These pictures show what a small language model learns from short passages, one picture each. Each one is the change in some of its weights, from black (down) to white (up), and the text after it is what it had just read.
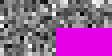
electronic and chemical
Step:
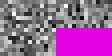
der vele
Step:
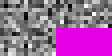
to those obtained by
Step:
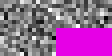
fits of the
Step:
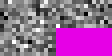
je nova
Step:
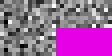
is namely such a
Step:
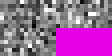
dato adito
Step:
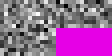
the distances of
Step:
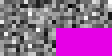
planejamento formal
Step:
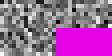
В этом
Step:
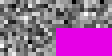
samples that are
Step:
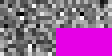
является получение
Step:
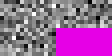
tashkil etishni
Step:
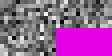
field induced transition for
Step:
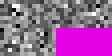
trabajo a
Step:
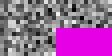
to be followed
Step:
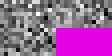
be argued
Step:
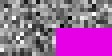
(but in some
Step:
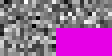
of fit it has
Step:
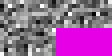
thus enables to
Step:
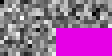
set up. In
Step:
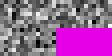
Their bulk
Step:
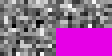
infinite wavelength corresponds
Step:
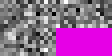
selection criteria,
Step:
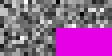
and the median
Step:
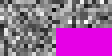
map as well as
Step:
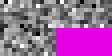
in Additive
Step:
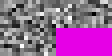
neither asymptotically
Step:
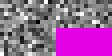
first Type II
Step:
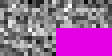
is not very
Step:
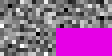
et tester des
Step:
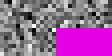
переводов и
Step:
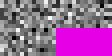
function of magnetic field
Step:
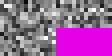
of the fluid
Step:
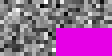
A migração
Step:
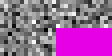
nomidagi pedagogik
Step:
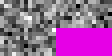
where the producing
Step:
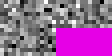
predict CAS
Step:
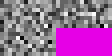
(i) and
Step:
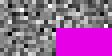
across generations.
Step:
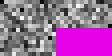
new mode.
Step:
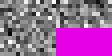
very good reproduction
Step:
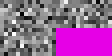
rotational quantum number
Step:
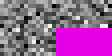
mettre à
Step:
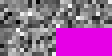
O primeiro é
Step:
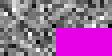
zu haben. Die
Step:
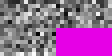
Ainda no
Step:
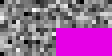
corrections and the
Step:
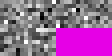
internal field and
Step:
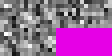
Moreover, the
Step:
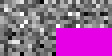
y competencias
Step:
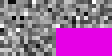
va turli
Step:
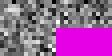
doubled relative to
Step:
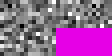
bila sen
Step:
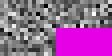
the robot is
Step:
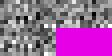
candidate to perform
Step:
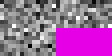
in association with
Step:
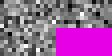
lo largo del
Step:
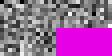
ca toate
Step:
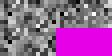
If there is a
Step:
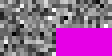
point of dual description
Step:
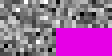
and ${\rm
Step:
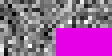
coupling as well as
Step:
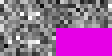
\text{ and
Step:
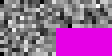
are planning an
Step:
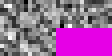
using the square sum
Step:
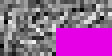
obtained by integrating
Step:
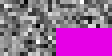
on this paper,
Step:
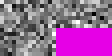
\vdots &
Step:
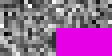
Although our model performed
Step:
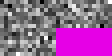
the temperature field
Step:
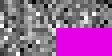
polymers. As
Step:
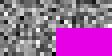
originates from quantum
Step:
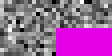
stars [3]
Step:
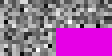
localization of the
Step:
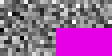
state. For more
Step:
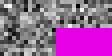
from the outer
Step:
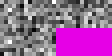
not obvious how
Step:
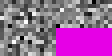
intelligence in
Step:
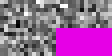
on the results and
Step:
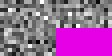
los dulces
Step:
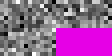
эффективны и
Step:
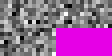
The curve is
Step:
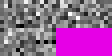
de las visiones
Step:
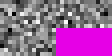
a neutrino emitter
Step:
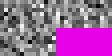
detuning of the
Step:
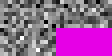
the database
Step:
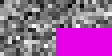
groups and later
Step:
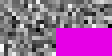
by using work function
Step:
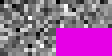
portadora del
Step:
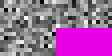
та роль
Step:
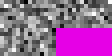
At the level of
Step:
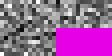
activities in the
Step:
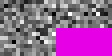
en menor
